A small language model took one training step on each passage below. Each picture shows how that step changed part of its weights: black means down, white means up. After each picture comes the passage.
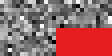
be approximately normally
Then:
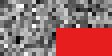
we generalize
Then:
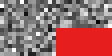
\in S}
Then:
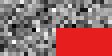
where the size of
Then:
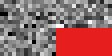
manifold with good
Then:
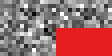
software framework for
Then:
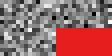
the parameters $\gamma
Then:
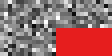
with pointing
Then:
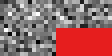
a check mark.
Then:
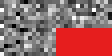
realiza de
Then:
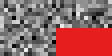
proofs are provided
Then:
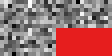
of thin
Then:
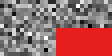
corridor including
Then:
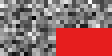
scale factor and the
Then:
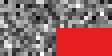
как ею
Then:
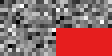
de documentos
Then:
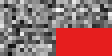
29) are also
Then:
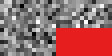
degree $n$.
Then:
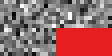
flake is more
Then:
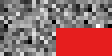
solutions the correspondence with
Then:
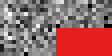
inequality we have
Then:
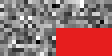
bu o'z
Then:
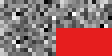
see that $$
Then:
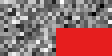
legs of the
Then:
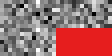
| To compare the
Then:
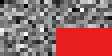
immediately that given
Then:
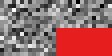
muestra De
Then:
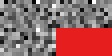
By definition,
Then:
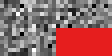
As noted in
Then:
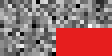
not know whether
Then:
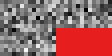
pairs of nodes have
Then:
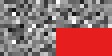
MH that
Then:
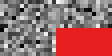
analysis is done through
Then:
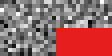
is in analogy
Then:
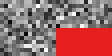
o un modello
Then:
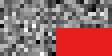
advanced Green's
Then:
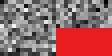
so applying Theorem
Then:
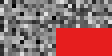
a limited number of
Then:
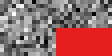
to an overall effective
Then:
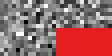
any fixed matrix
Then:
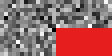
and substituting
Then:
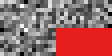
has infinitely many
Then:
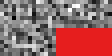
turli xil
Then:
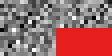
The Department of
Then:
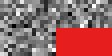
with the usual
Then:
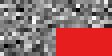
capacidade de
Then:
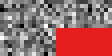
This should not necessarily
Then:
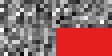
de trabalho
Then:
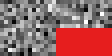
is free of
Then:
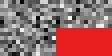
the atomic levels are
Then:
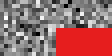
fundamental} if each
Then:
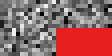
velocity behavior as $
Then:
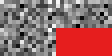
and gold results
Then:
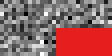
жамияти ва
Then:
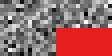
is the symbol of
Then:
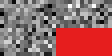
Of course,
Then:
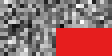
of the convex function
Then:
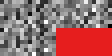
Research Journal*,
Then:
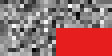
order in the data
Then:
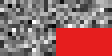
summand in the
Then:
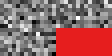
orbit with a period
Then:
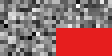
but being more
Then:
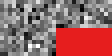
point. The second
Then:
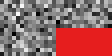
regiões do
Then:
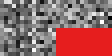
and a measurement of
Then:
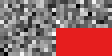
of manifolds with
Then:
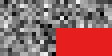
twice its
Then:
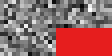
isir. -
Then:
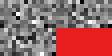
spectral diffusion, as
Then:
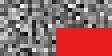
form on a sequence
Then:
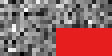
space is defined by
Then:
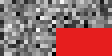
the error rate
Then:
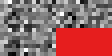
of different disk evolution
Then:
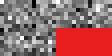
and contextualise
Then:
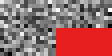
linear transformations and simple
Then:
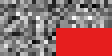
inferences, and
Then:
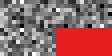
channels around and above
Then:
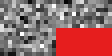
di desa
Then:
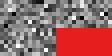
the CNOT
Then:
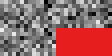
approximate bound to the
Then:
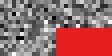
even including the
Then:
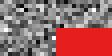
the model which operation
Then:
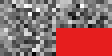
quantized and original
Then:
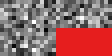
etal.} in
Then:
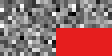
Het eischen
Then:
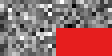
the lines.
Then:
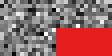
das partes
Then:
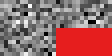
a Banach
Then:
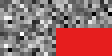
to be a binary
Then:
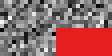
têm por
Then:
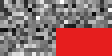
the static
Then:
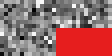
state solution. One
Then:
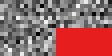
su desarrollo
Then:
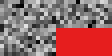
generally known how to
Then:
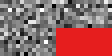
del programa
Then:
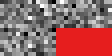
the computational cost of
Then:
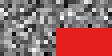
fanlari doktori, professor
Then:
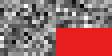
setting. We recall
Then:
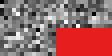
we trivially
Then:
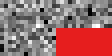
numerical simulations have been
